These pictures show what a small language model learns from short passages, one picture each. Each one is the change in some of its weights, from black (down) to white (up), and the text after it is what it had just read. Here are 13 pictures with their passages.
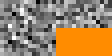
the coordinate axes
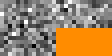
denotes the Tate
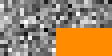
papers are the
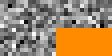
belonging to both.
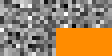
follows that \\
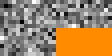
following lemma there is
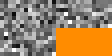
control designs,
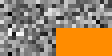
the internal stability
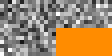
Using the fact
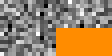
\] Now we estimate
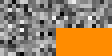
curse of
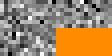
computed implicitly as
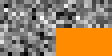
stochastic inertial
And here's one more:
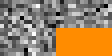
V.$ Then from
